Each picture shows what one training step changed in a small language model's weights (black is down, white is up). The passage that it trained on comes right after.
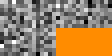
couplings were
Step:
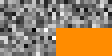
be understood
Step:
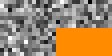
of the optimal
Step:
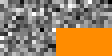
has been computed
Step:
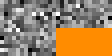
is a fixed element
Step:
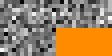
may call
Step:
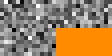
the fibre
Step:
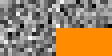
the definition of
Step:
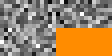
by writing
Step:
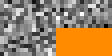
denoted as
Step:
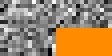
As an example,
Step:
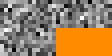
too low for
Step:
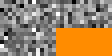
for $y$
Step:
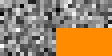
such as the model
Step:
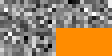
deal with both
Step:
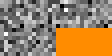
the involution
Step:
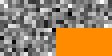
symmetric form
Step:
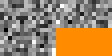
state 8 corresponds
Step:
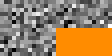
presence or
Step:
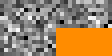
upper bounds
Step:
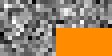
Tree of
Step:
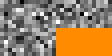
is depending on
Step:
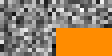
be expressed in
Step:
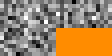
$z$ the
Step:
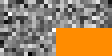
plot shows
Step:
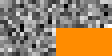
the detection of
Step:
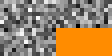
the tuple
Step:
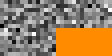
formulae. This
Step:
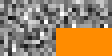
$S$ is
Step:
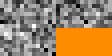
chief factor
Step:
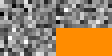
all of the
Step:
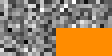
different meanings
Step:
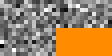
observed in most
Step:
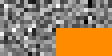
similar coupling
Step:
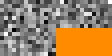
consistent with
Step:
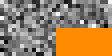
role in our
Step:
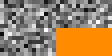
area of the
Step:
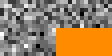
since the first
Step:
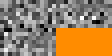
the box
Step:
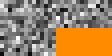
of the data as
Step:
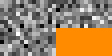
the maps
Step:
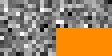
standard subspace
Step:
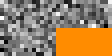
role in
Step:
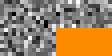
equations one has
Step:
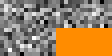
problems are the
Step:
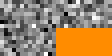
cloned are
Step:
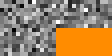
for this case we
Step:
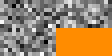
case the poles
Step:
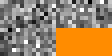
and provided a
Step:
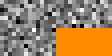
so that the points
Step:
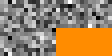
parameter space where it
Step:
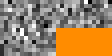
boundary on both
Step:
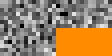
the magnetic field
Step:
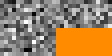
it should be
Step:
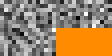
excess. }
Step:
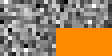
(a) different
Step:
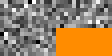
on the sphere
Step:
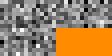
and has the density
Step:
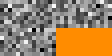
to obtain an a
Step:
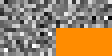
above, the
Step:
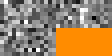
0$, we have
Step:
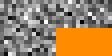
$G \subset
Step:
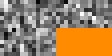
content in this
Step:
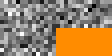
SDC or
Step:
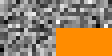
locations for
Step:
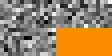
was assumed to
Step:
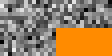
of $P$
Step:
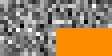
the paths
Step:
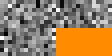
rather than
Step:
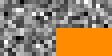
is exactly
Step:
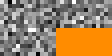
means that
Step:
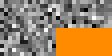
in a narrow
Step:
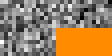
and $I$
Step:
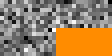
geometry of
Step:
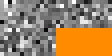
Using a
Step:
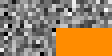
items is
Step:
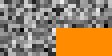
obtained respectively with
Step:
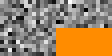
consider the case
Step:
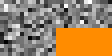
product of one
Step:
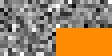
in the second
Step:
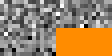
linear combination
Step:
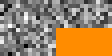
iteration as
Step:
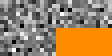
the topology
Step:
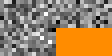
reported the
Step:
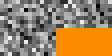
as the inward
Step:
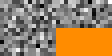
with $\Sig
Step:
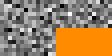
evolution equation
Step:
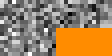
amount of
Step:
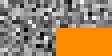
or ideal
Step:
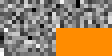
also turn
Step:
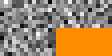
at the position
